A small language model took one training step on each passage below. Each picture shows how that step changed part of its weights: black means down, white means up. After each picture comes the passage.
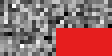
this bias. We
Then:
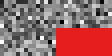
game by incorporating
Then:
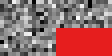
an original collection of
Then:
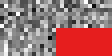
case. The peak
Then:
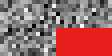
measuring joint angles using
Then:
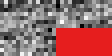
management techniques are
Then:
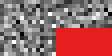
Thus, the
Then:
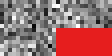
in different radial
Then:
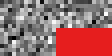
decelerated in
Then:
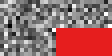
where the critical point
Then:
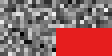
as an example and
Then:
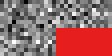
complexly overcome
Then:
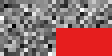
Math Destruction"
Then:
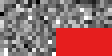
image containing the
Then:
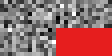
complex. In a
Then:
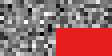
a realization of
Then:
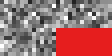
was detected in the
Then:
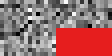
AC circuit with
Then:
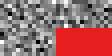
crank not greater
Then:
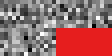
larger battery
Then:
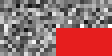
suspended in
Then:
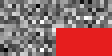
with the first
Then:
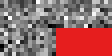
system. Due to
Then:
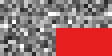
be the symmetric
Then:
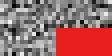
The natural equivalence
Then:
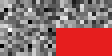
was used as a
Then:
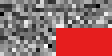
for processing the data
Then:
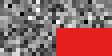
bases and
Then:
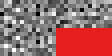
discrete nature of multiple
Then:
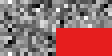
with $\tau$
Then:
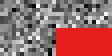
the technique to
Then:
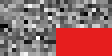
a subdisk
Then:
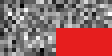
host DNN
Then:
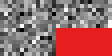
indicate the user's
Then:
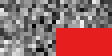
sensor structures,
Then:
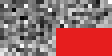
the molecular and atomic
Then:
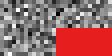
0$ there will
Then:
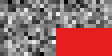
effect assessment), closely
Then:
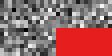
and access to an
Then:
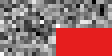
each application of this
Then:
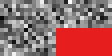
involves n distinct
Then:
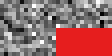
It has also been
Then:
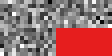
as a result of
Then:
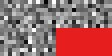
on two-loop
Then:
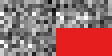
initial values are
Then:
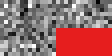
in Eq.
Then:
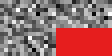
mixture of
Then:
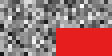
primarily arises from
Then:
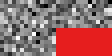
failure of Lemma
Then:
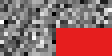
that spacetime is
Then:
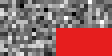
Then, we can
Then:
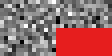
many, if not
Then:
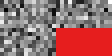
large deviation principle is
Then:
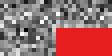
pointed out that
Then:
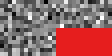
h and treated with
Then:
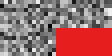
of the low
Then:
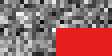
radii and angular
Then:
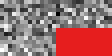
level for the spectra
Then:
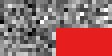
appropriate to minimize
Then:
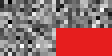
many countries. In
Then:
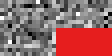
every meromorphic function
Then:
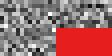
at the same
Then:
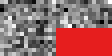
including steam
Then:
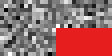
$\alpha$ is
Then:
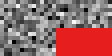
for all } t
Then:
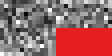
star and black hole
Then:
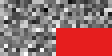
which do not
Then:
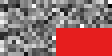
Materials in
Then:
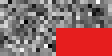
a particular year for
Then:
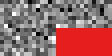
of this letter
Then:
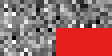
any additional measures or
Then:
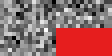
we can assume is
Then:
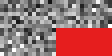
gauge condition both the
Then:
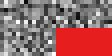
and only if the
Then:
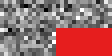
can be estimated using
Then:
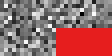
deaths per
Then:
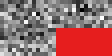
the energy it was
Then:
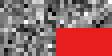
negative impact becomes more
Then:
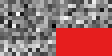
the equation. While
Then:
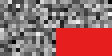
\Omega t}
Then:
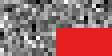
measurements not on a
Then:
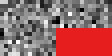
energy, using
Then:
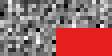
curves where residuals
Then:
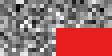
do not include the
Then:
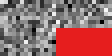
game built using previously
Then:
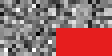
plane of the
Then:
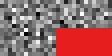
(with $U
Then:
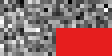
proposed model and
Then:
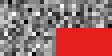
accordingly. The
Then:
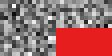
of the distributional
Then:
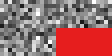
the subsequent localisation
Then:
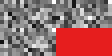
saturates at
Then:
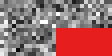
government has all the
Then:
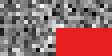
to combinations of
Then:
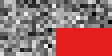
a larger initial
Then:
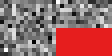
the left, showing
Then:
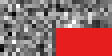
environmental factors, such
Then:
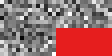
so shield the
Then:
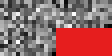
reconstruction analysis.
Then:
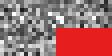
For the weight systems
